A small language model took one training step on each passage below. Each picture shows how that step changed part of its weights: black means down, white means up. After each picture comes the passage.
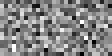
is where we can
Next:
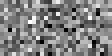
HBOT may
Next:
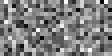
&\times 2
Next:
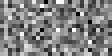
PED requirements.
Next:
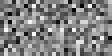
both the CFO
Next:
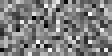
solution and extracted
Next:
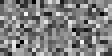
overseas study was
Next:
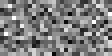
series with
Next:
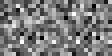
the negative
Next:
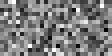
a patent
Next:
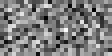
of the neutrino
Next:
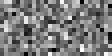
\cos\alpha -
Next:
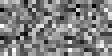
only improves the performance
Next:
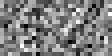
parameters need to be
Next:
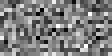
Nag Roy,
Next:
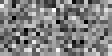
both donors and
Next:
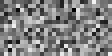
the CDF
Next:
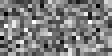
the Foot of
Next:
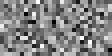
resistance in
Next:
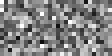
the film is
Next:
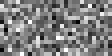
Phys. Rev.
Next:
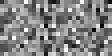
responded to.
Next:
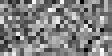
the pipe and
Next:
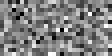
radiology, while
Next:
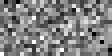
the region in black
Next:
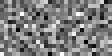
technical core,
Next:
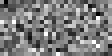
is quite a
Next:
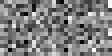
model and our proposed model
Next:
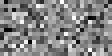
animals was
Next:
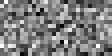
\alpha $, is
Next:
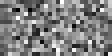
taking a value of
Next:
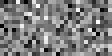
Greek indices
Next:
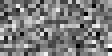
the excitation
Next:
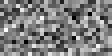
the chain, as
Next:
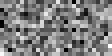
sports and
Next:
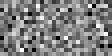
The results of table
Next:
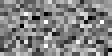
parameter measuring the
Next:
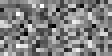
infection of their
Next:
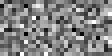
proficiency in
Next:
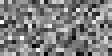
rule can be
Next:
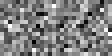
are needed to
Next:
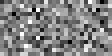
PEP for
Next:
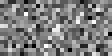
way people
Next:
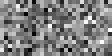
for visualization
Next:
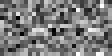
a wide range of
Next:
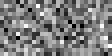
portion based on
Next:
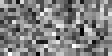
are informative
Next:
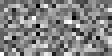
in this study. The
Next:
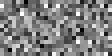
4.8 which is
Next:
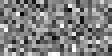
relevant papers,
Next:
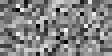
methods across the
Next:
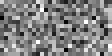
savings and
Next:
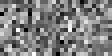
the figure.
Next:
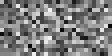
and posterior
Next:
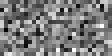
or excitation
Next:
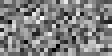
model the phase-space
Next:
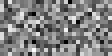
relates to the
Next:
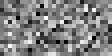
has been an area
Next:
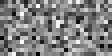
matrices of the
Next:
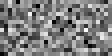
detected by D1
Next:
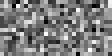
occur as a
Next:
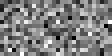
an open question
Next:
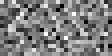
by a solution of the
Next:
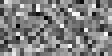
the rising
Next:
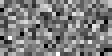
after separation of
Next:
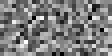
yet been made
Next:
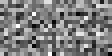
& Baker
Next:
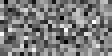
related to the
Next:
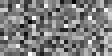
and incoherent
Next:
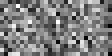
in sample preparation
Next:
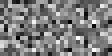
formally defined in the
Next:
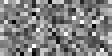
individual branching
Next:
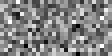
values. This is
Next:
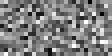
can easily
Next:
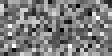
to write the
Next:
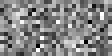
size of order parameters at
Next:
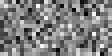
reports the
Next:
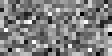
spill-over or
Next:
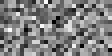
by the radiative
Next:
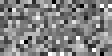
ranged from
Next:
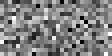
here we have considered
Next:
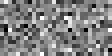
we can find that the
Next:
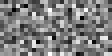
measures, such as
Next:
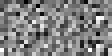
it is possible to
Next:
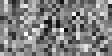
EEG We used
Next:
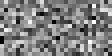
since thinking
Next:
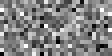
students sharing
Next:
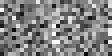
have discovery
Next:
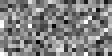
V and Kugel
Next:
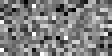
However, the structure of
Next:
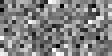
will put the
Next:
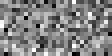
elements. It was
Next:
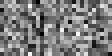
on Ocular
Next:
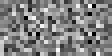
The number of visible
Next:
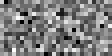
readily solved
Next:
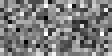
of age and a
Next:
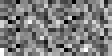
1 and 2) and
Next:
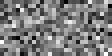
the entire
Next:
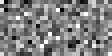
seek evidence
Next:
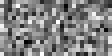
"type" to
